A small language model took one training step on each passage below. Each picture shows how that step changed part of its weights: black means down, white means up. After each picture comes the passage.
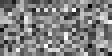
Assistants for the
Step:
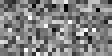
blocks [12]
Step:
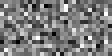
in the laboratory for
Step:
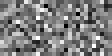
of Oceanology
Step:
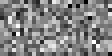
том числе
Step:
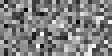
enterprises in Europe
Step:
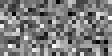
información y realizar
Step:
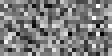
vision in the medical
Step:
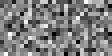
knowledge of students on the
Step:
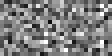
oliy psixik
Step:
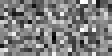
have determined that the
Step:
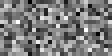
during excavations)
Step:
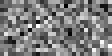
har yili eng
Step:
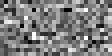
Eltern und im
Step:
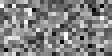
best parameters for each algorithm
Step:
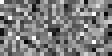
is one of the most
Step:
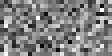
molecular formula
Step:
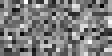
het werken met
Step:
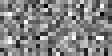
tourism researchers.
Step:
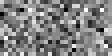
ORs -5M
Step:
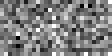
emocional frente às
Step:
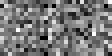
the problem without any hand
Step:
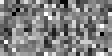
nutqi va
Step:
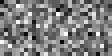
fotografie in
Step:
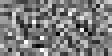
en discapacidad
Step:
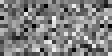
ancha yuqori
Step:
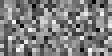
only on society, bat
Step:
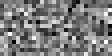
students have the opportunity
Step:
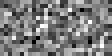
traditional taxonomy of
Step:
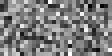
in every nook and
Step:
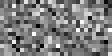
We measured fundal
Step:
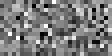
businesses offer retention
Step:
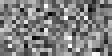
as well. So,
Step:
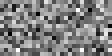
song was very
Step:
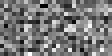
which caused digital divide
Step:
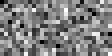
interne controle,
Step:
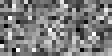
(in the child
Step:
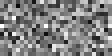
o funcionamento dos
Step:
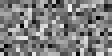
efficiency of production of agricultural
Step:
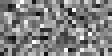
core assumption behind
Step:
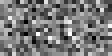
1, green
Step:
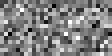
Pante Bidari
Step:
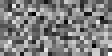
separat în
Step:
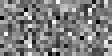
and that this training will
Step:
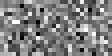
was again cooled
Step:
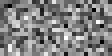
тому, що для
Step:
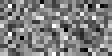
in the novels written
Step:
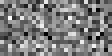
hal qilish, fikr
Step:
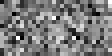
utilizar el operador
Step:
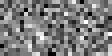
both term and preterm
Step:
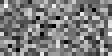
that in climbers and
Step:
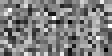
guna memperoleh
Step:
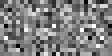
In addition, it was
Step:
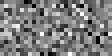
vivo and in
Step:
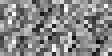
умови для
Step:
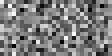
as every year to as
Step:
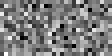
in our study population,
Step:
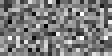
environmental sequencing
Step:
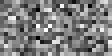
do período
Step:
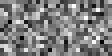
que fueran de
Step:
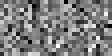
for both the existing and
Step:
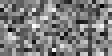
adults and their effects
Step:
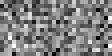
com o desenvolvimento dos
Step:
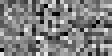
almashtirish orqali gap
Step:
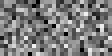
form have been prepared,
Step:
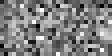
the neonates were
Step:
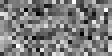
seen in a moving
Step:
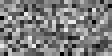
that women accessed primary
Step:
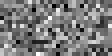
Flags used
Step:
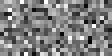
unique word, used
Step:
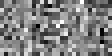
Grain trade accounting in
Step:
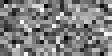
begleitet es
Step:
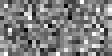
and quantitative examination
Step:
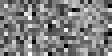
and Scientific Research -
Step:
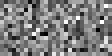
for the colour term
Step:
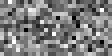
having to impose
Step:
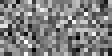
vise comme objectif
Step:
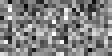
by the formation of
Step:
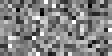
neither with any part
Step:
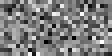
in Shudra.
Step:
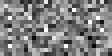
to hold, and
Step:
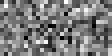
Apuke and
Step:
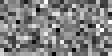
mutual benefit are
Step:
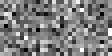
improved breed, perception
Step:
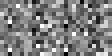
foydalanish ta'lim
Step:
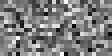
selected from people of different
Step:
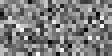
имеет вид
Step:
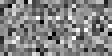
orqali bola rivojlanishiga
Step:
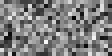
to 2011. This allows
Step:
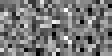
same time, all
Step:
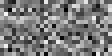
bu institutni
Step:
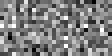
we live in,
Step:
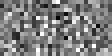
more impersonal than
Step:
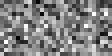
be added to the
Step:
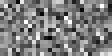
description: 1. This
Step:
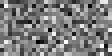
do the exercises more
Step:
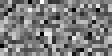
The work has shown that
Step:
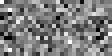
Answers to
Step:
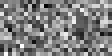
in the porous structure
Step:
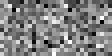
know the conditions for
